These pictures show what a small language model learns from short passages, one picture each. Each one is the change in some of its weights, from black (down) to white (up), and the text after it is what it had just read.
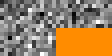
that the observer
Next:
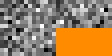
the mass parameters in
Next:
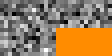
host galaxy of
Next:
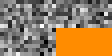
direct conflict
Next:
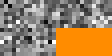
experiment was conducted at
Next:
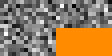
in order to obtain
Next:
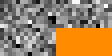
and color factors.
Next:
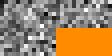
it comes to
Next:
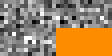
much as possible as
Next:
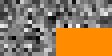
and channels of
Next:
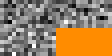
recent years there has
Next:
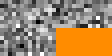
inputting the real
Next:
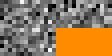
in Lower
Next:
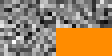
writing. Table
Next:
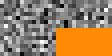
particular its role in
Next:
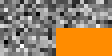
on the spectra of
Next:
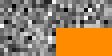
like $\sigma$,
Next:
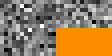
measure relatively
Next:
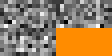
formulated for
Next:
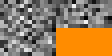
frame and
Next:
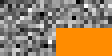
that some seed
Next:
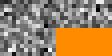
was determined by
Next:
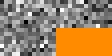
information - e.
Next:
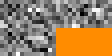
be accessed on
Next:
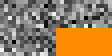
is not suitable
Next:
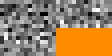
symmetry, this
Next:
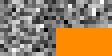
lies among the
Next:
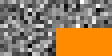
quickly and
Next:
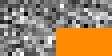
for each possible configuration
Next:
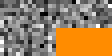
nature. They
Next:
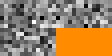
p_\alpha =
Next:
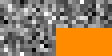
of CuO
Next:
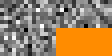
the object level,
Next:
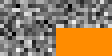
a novel
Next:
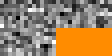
particles has been used
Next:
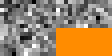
been already demonstrated
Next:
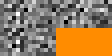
researcher proposed an
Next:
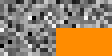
Q' that
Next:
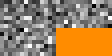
of the halo
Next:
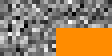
day 2
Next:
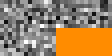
as well.
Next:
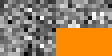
dependent variable is
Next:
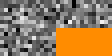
for chaotic
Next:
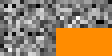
Start Stop
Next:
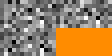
In contrast,
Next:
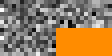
crucial to
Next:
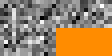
Most interesting
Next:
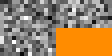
of 8 lily
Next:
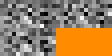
connection does not
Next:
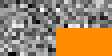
occasional increases
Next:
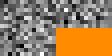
in the mission
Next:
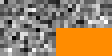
waves at the
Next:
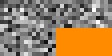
for later explaining
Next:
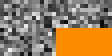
work provides a description
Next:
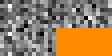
& Mass 1
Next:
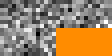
a service demand
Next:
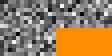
in which all
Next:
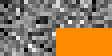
further biochemical
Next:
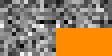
patterns in the
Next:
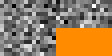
will depend on the
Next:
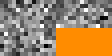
stated as
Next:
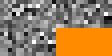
and suggest directions
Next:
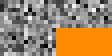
11 pt size
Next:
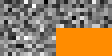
from the base
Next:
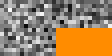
de lutte
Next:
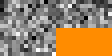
Students and
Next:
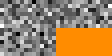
including monitoring
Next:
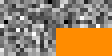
costs, we
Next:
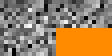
insensitive to
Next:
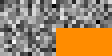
3 semesters
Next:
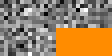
impacting the
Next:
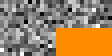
lyrics can
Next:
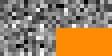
cited this
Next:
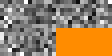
V.1 of
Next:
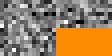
Institutions in
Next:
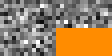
organization, becomes
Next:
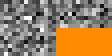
of each viewing
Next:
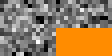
rich range of
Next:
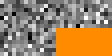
GPS Global
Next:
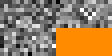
with a mean age
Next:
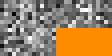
losses); -
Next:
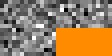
to its mass,
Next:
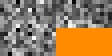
regulator mass
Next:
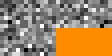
the user activity are
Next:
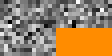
research, in Table
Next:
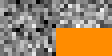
progression, together
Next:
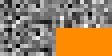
cases, the
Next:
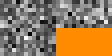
statistics and physics
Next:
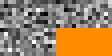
wave that has
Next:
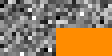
minimal energy
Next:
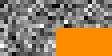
to be called into
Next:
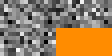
means. They show
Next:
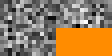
and employer)
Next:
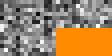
as well as the
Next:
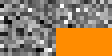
affected by the
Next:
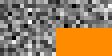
denote their all
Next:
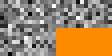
90 seconds
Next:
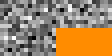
in Figure 3.
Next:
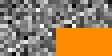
the thermalized
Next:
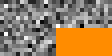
active, and}
